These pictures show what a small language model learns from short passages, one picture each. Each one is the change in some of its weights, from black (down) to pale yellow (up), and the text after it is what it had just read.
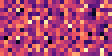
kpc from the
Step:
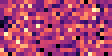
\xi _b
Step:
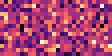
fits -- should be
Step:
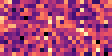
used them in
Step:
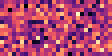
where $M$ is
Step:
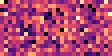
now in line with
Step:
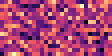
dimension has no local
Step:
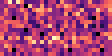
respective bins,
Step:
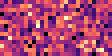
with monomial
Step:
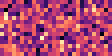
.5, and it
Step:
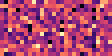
Dynamical time and
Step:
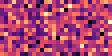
the 2 lowest values
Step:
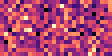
the Fermi -
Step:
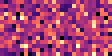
and this is an important
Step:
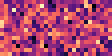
in magnetic field Jun
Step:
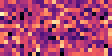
to its stage
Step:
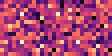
review of
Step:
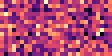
in both optical and
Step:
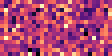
on who performed
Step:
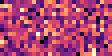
hole around
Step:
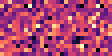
in the ground and
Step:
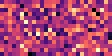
while necessary
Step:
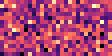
symmetry breaking in
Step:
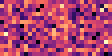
the accessory functions
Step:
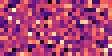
corresponding roughly to
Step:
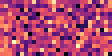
the system is also
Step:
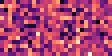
importance as they are
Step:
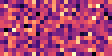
the DY and
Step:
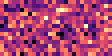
with rugged
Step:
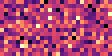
n inputs
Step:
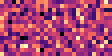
key to the
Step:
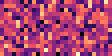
relation was derived
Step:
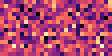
the potential for star
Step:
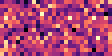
module, and the
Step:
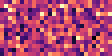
IPR on a
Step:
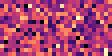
is $m_N
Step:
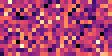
new WDs,
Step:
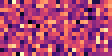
strongly peaked
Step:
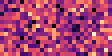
the finiteness of
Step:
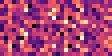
been obscured
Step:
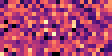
related quantity
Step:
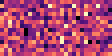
this feature, because of
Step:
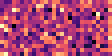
annotated in
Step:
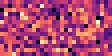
rest of this paper
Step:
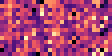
peaks lower and
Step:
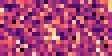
the vdW
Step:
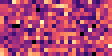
changed with high
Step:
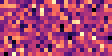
velocity curve would have
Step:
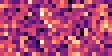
weights $\Delta
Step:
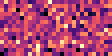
for both vacuum
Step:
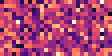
relation between the average
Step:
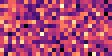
model of Eq.
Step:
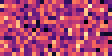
parameter. It is
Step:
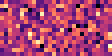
we use a system size
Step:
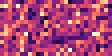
damping rate
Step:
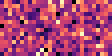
thus leads to
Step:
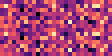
the chosen
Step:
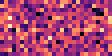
that having a
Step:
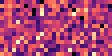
peak intensity at
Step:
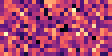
the limit $\Delta r
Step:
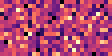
b} 5 and
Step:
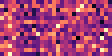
through the project
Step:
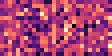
restrictions) follow
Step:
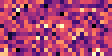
lands in a
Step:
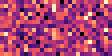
the noise variance random
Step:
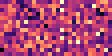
deformations of
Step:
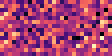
by the good
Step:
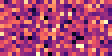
in the local density of
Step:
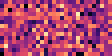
where $R_{\mu
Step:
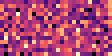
high energies
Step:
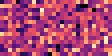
dynamical correlation length
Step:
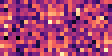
advantage of
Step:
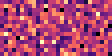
BFT can be
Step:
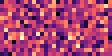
computationally quite
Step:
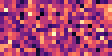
constitute the
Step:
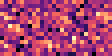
mention that only
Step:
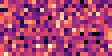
particular, for a
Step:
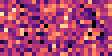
provide a
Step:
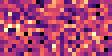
construct a
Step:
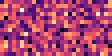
particle can be
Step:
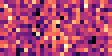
(see next
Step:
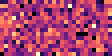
and numerical results we
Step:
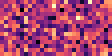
the sum can be
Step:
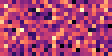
to obtain an effective
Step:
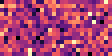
transition probabilities
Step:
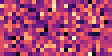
two sectors are
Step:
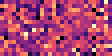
one may check
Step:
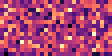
to know in order to
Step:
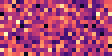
chapter, we
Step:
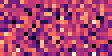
last two equations
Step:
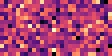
has the form \be
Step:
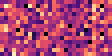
$g$ with the
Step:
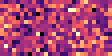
for several
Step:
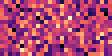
and ultimately
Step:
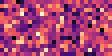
expanding parameters are
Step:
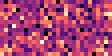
insights, they
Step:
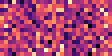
expanded as
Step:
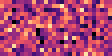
Cosmic Ray
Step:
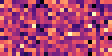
this case for larger values
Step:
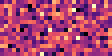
As demonstrated
